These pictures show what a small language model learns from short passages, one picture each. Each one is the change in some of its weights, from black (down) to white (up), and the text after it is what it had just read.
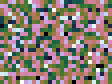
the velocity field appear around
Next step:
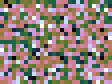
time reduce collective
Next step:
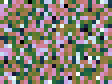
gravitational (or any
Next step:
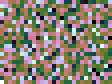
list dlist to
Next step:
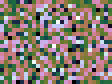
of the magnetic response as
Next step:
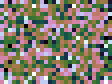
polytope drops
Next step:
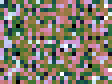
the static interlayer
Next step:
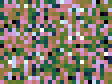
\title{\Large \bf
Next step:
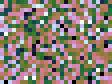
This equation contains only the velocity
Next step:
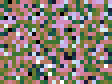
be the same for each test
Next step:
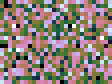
which connect words
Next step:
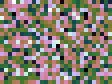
used in this demonstration
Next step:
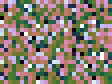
line depicts the
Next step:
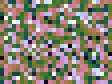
the fiducial cross
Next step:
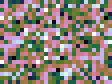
For the uncertainty
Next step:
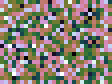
in which one first calculates the
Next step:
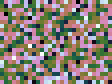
is infeasible for
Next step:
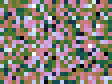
property advocated
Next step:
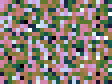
more impressive. As
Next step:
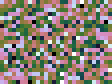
the most prominent effect
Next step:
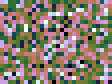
the GeoClaw
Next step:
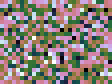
be calculated from other more
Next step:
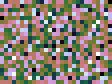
this problem is already
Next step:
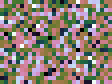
parameter of FNN,
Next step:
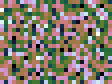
follows, the root analysis over
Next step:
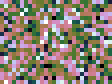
universe will be more and
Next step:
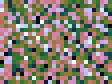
also replaces $E$
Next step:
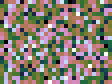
define the \emph{space
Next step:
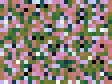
the orbital elements and
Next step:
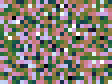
The derivative with respect to
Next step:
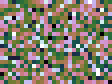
the distribution of $f$ in
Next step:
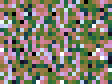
angle between any photon and the
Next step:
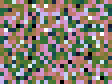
is the associated vector magnetic potential
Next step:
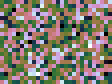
to the EDF coupling functions
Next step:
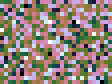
= rare earth
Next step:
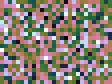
and $\Omega$ is the local
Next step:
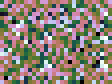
machines considered and we
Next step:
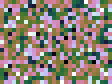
paper focuses on a
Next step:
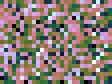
their Fermi surfaces
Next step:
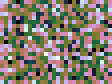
ratios at different time are
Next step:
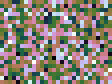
and economic parameters of
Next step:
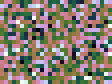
vacuum} The
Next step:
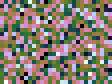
production cross sections for the
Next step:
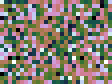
from the ground up are in
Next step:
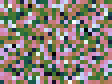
the number of time slices
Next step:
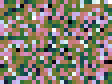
to the MOT beam
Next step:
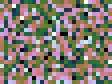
work, extension of the algorithm
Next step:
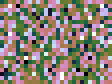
are very difficult,
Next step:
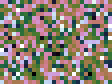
of the lithium
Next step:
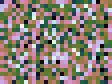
Conjecture: \ The
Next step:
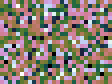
the course of this
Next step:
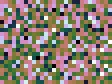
collisions can produce
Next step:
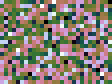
(ptp) after an
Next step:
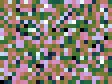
our postulate, we
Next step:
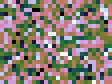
physical intermediate states,
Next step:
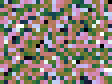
this review, we will
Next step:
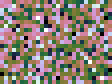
For the signal $V =
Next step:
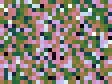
similar set of activities
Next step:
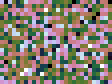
is of course expected that
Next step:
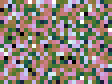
was done before and
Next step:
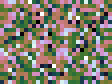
to Einstein's field
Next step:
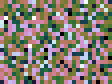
observations of two examples of
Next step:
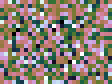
appeared that this kind
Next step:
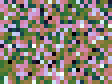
in a diffuse region
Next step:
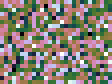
is omitted when the
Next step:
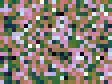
real BFT SMR
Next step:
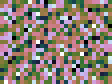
the simulation framework, a
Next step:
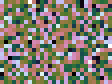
methodology presented in this
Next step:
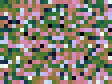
pre\M theory goes,
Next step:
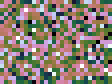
efficient, taking only a
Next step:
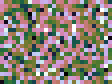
results highlight the importance
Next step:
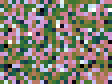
Let $\Omega(t)$
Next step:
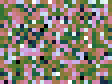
indicates a peripheral
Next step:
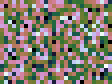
the point where the probability of system
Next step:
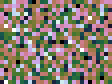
has been factorised and
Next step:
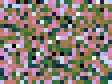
the object {\it BL
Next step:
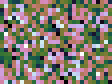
that fit the context of the
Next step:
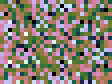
spectrum of analyses of
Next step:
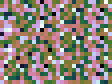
\bibfield {author} {\bibinfo
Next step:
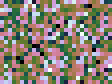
last column reports
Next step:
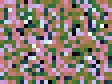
reduced density matrix, our
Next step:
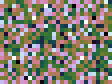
are equivalent for those
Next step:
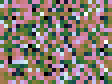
mixing layer free
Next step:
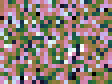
unimodal with mode
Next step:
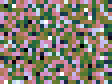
indicating that the external
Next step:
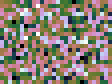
as long as it is very
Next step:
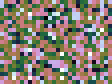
have a broad spectral
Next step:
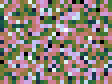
which leads to \be
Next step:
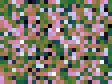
also been used to quantify
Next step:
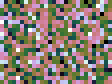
positive. Therefore, for
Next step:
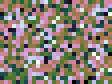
the magnetic features. Each
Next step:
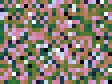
of the neighbouring
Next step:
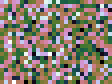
$k$ are defined in terms
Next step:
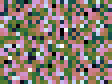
the analysis of the simulated
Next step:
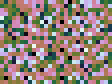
direct numerical evaluations of the
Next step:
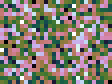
us now discuss the
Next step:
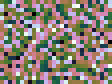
W enrichment on the
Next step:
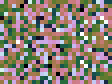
interacts weakly with
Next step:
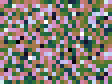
charge conjugation
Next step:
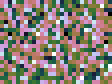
positive one negative near
